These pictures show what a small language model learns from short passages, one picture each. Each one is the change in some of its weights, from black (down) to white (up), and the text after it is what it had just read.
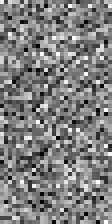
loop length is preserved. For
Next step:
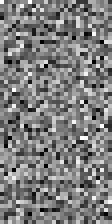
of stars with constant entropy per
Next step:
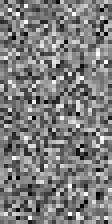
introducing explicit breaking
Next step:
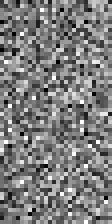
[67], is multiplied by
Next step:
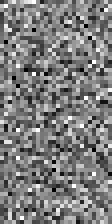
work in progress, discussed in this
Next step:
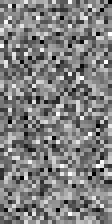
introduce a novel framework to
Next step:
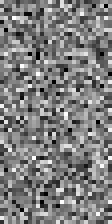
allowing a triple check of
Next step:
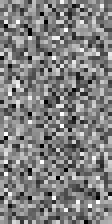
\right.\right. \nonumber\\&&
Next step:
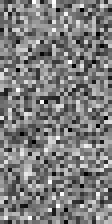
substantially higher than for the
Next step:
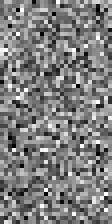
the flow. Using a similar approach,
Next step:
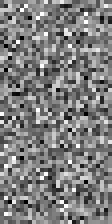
asymptotic symmetries
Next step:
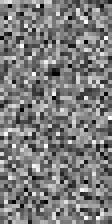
other point. In the next subsection we
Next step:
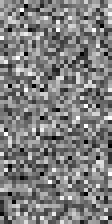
The induced metric on the complexified
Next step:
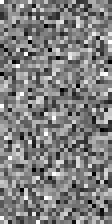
of millions of data points, it
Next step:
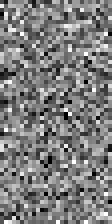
array of datasets for training
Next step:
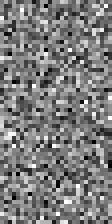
extent with mass density $\rho$ and
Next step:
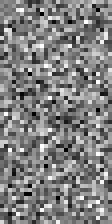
recover the key epidemic
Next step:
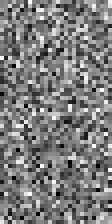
analogous ways. %
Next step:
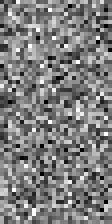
accretion and wind signatures near
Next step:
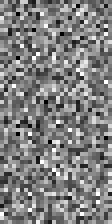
temporarily reducing the system
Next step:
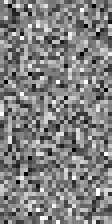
predict exactly how those agents would
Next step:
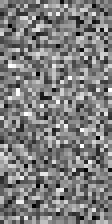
finds a 1st order phase transition. The
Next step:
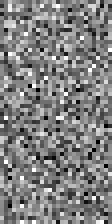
solar values of Asplund et al.
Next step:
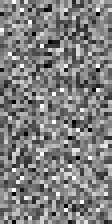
displacement may become important.
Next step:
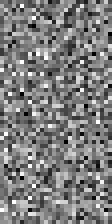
$t\rightarrow 0$ and $t
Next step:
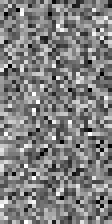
for oxygen are shown for
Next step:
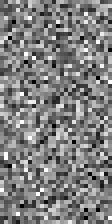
As shown in Appendix B, it
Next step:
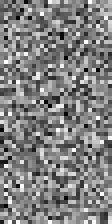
Nishina Center,
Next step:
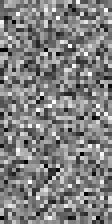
the SED is better fitted
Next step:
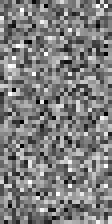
full extent going out to (5
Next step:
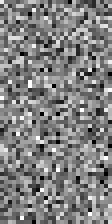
function of time $X(t)$ is
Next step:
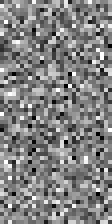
of 300\,MeV/c at the
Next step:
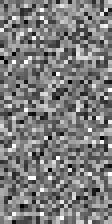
of this result, but the absolute number
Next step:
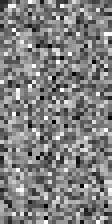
holds for all $\varepsilon >
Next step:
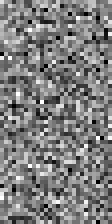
Radio Astronomy
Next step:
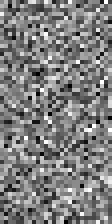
length per snapshot $2
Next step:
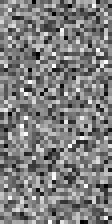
unrestricted LP--IV
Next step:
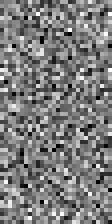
& \vphantom{0}\cdot
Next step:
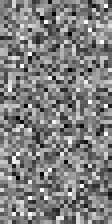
$. \subsubsection{Reduction
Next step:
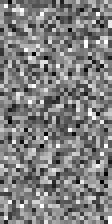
When $\omega_m=0$ the
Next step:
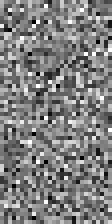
HQET predictions for the step
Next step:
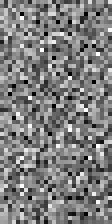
\noalign{\kern 8pt}
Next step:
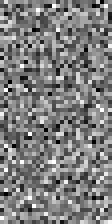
understanding the granularity of
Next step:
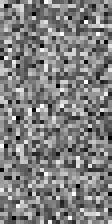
size $N$. After this evolution time,
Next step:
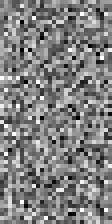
the \ion{He}{ii} line
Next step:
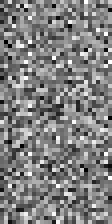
from a representation constructed from a stack
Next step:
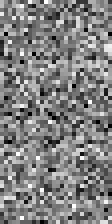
$l$, and therefore can be obtained by
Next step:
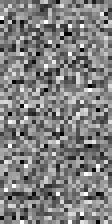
smaller effect on the flux statistics than
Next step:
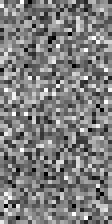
have selected the GW spectral
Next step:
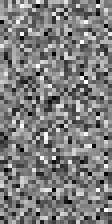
increases, leading to values closer
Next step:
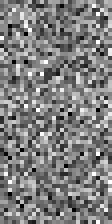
With much larger flux and shorter
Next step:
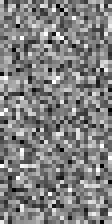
^3S_1$. A range of
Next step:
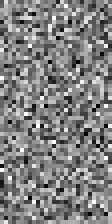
title = {Spatial
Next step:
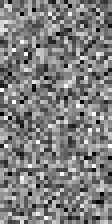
flat directions with $B\neq
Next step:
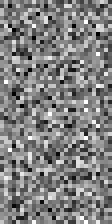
\centering \includegraphics[width=\textwidth]{}\\
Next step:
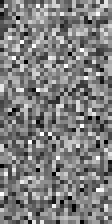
at the beam-splitter. For
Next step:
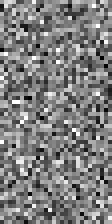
rank = 3. Upon going
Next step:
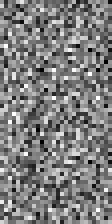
join the federation are
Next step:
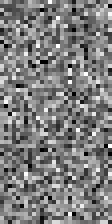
equations of motion to be spoiled
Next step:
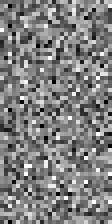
tensor. In particular, in a de
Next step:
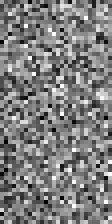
that may be solved, provided such a
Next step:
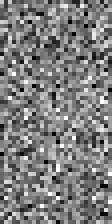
the preparation of this paper, a very
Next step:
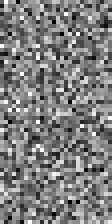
into the denominator decomposition
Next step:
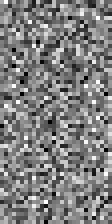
consider the contour integral of
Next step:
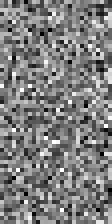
of $\mathrm{\Delta E}$ called the
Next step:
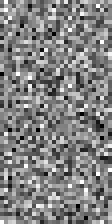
from this formalism. The last
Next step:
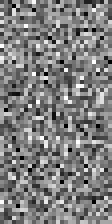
problem at the undergraduate level.
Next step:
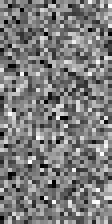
context $(G, M, R)$ by
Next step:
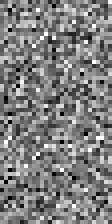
can be described as two correlated
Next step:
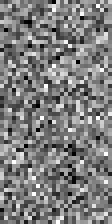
is required for the latter.
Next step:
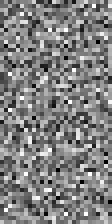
expected that the poles are as far
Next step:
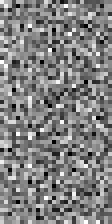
\end{center} \end{figure}
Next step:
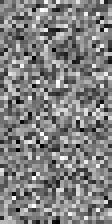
for each torsional sublevel,
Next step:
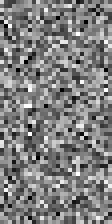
observing repeatedly several
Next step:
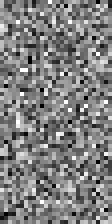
Such distortions arise from the
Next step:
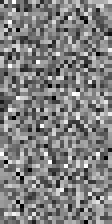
on the null plane and the
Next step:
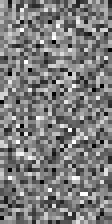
The isotropy on large scales of
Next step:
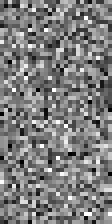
$N$ with $r$ distinct
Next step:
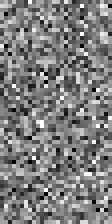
model becomes an effective approach to study
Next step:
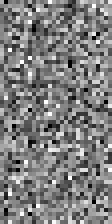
transferable representations across different
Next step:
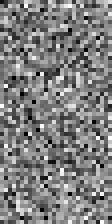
A. Paulson School
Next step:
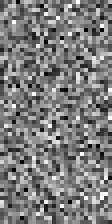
the superperiod in this case.
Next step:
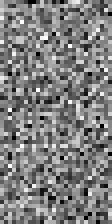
advantageous to resort to
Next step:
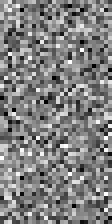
consequence of the above assumptions,
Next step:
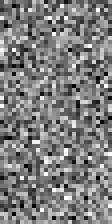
yr per-map integration
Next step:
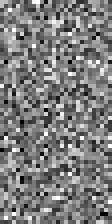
has full control of the process,
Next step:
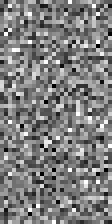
expression in the brackets represents
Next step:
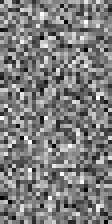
follows. We first analytically show that
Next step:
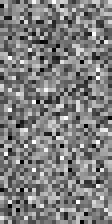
data in a homogeneous
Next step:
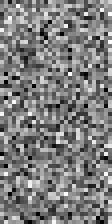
of the adjoint Wilson
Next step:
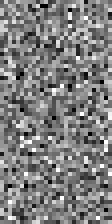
the OUAV equations of motion are
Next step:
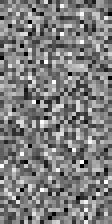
particle under consideration respectively. We assign the
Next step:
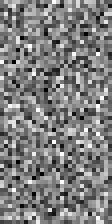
near the PM phase boundary when
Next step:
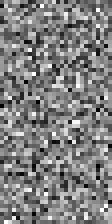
that damping is essential
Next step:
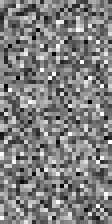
a mathematical distance,
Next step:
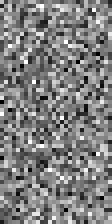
urgency and concern.
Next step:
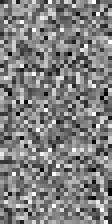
one can find that $\rho$ will
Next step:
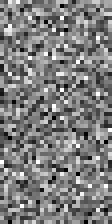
yet human-understandable
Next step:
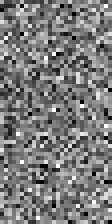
is well reported by experiments in
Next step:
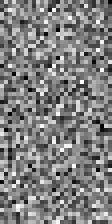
with DED process. Therefore, the
